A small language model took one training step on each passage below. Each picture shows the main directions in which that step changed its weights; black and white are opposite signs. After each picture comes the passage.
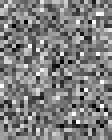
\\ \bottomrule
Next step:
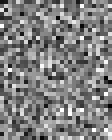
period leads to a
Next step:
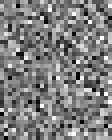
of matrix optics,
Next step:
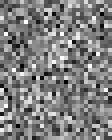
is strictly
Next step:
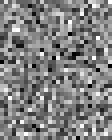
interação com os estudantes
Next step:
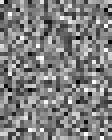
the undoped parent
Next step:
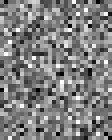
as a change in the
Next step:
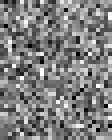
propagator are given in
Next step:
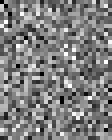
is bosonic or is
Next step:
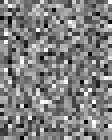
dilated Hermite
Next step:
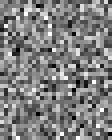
secondo *loop*,
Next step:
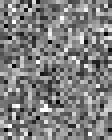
sinfi" va
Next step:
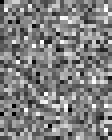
Kulish to I.
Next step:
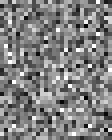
are plotted for a
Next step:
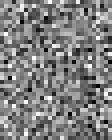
puede producir
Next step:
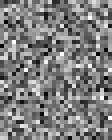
the very line core on
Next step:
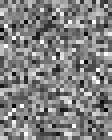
\\ \hline \hline
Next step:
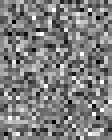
отвечать на
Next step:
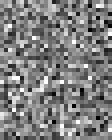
está haciendo
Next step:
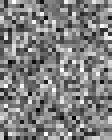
entre uma avaliação
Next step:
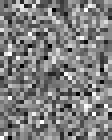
which is the main cause
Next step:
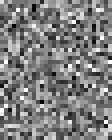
galaxies is $\sim$
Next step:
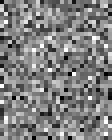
metric is Eq.
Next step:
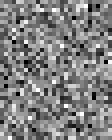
precisemos manter
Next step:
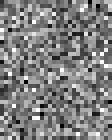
para se referir à
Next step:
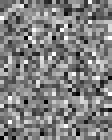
that the low field behavior of
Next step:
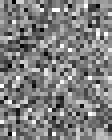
external clock with
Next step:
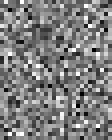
of an in-plane
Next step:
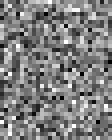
that can be very large,
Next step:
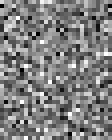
\eta \delta_r
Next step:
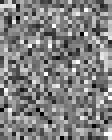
there is no need to
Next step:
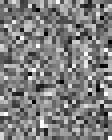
the GNN training
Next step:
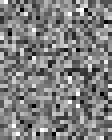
two coordinates: the
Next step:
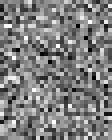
á mi amor
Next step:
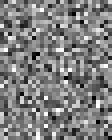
figures longtable,%
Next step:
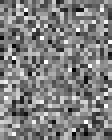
an end — not the end
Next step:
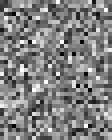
attract foreign
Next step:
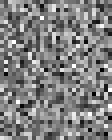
for the field $\psi$
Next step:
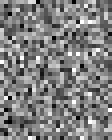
musste nur ein
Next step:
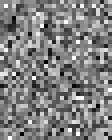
reproduced in the numerical
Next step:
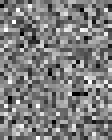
atuais as relações
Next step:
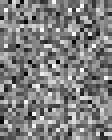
ile İş
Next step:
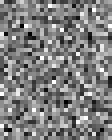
{\it Massless spin
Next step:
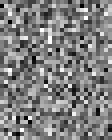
o‘zbek tili va
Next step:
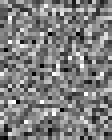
ionization from an
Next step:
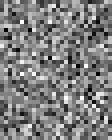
becomes outdated.
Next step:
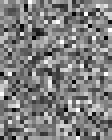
here advanced of an
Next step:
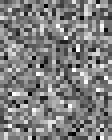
magnitude of the
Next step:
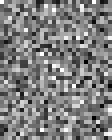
Nazionale di
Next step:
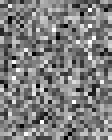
las dos primeras
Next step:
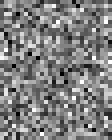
is no SSB for
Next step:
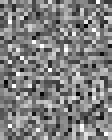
are estimated from the
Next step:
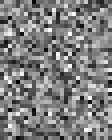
pointing out that any
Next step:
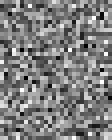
converted through forward
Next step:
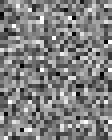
In Section~4, we
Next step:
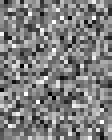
anti-baryons in
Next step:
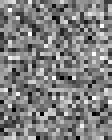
com uma mulher
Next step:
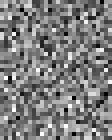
artigos por serem
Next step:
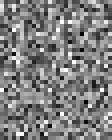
durch ‚capability
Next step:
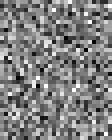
also show the results multiplied
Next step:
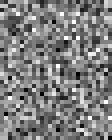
of the $0\nu
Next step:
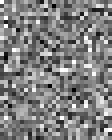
Z.\ Ji, and
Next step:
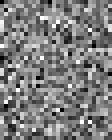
that SMGs have
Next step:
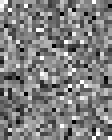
pencari kerja
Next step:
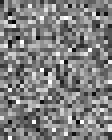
reconstruction from 100\%
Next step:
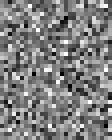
Yerning uzoq
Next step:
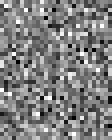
lab hours over
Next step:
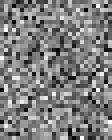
(with the advection
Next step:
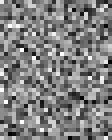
central velocity dispersion
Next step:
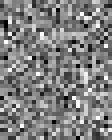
shows the importance of the
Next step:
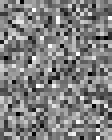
während oder
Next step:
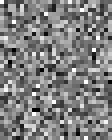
в виде перехода
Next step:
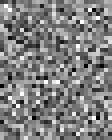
of the decoded information
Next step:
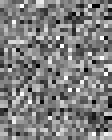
a nuclear outflow
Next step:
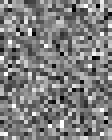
para impulsar su
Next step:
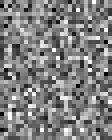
Point $B$
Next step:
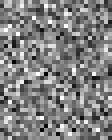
František &
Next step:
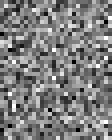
por ser um jogo
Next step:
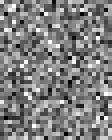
для вивчення
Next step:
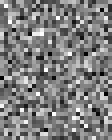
erop dat deze
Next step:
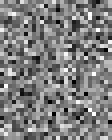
as empresas e os
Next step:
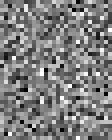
in an optimistical
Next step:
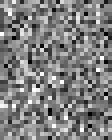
conhecer outras
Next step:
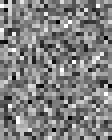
para o Brasil,
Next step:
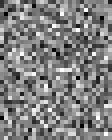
( Volume 3 of A
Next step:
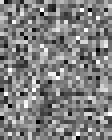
иной степени
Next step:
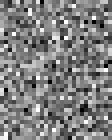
recent debate, is
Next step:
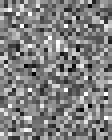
of its MCZ
